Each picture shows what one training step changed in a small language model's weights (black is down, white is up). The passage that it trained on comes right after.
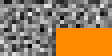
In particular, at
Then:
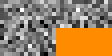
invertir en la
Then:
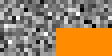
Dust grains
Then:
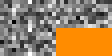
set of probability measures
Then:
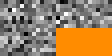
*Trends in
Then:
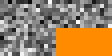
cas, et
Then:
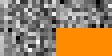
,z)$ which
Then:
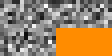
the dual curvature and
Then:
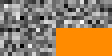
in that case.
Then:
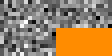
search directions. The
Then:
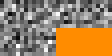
the smaller sources in
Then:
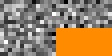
out the likely
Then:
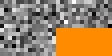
best practices:
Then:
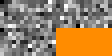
we summarize the
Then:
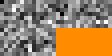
and the use of
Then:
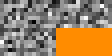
the properties:
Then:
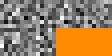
for Space
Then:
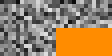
by varying
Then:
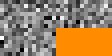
que cada cardinal
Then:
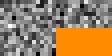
certainty and
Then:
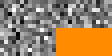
of Gaussian processes do
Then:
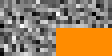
The role of
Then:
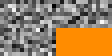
required by the procedure
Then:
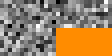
we continually expand
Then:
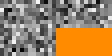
evolution of solitons
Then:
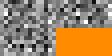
Proceder à
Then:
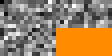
we use the
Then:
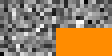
variation. }
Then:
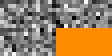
after removing the
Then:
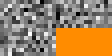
Take logarithms
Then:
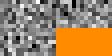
potential magnetic fields
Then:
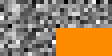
up to a unit
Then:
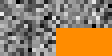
la drammatica
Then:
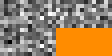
precisam ser
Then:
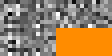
to treat for any
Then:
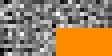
In this appendix
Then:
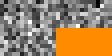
400 instances
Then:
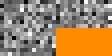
residual module
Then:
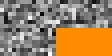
near $s =
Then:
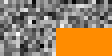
piece that can
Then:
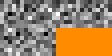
the unit magnetic charge
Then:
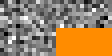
que llegan
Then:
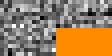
will be able to
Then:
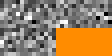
the comprehensive
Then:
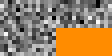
$N$ were
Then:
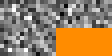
of some material.
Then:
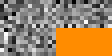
fait autour
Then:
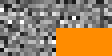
tailored approaches
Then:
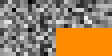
del conocimiento
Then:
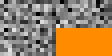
For example, finitely
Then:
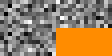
This, and experimental
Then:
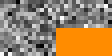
a triangular
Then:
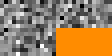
So before predicting
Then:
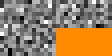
above is diagonal in
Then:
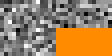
inside ionized
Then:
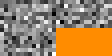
example \beqa
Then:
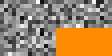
все с
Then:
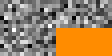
We conclude with a
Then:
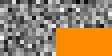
ver otros
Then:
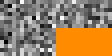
and mental
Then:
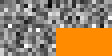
superficie des
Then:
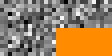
necessarily be a
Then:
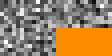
also imposes
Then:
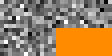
D. "The
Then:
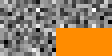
drama positively
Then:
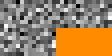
more common,
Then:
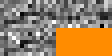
process may appear when
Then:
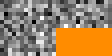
події, що
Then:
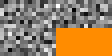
this issue is
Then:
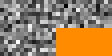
has to be coupled
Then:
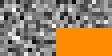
in time weak solution
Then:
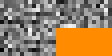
it was very recently
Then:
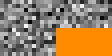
family is given by
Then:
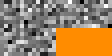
be a Hilbert space
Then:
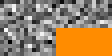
by the numerical characteristics
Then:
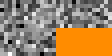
an analitic
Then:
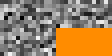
used in this study
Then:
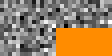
that can be
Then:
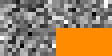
a primeira
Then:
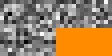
for the system
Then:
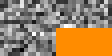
it the Fourier
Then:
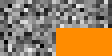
Mo, and
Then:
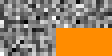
Let $\alpha$,
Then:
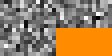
be resolved with
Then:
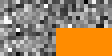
membros da
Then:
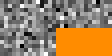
культуры -
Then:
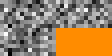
\to A$
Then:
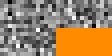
proportion to their
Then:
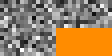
else but the
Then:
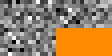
responses for each
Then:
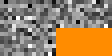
electric field strength:
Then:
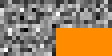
the right panel of
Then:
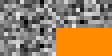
that a fixed radius
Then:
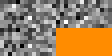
in practice.
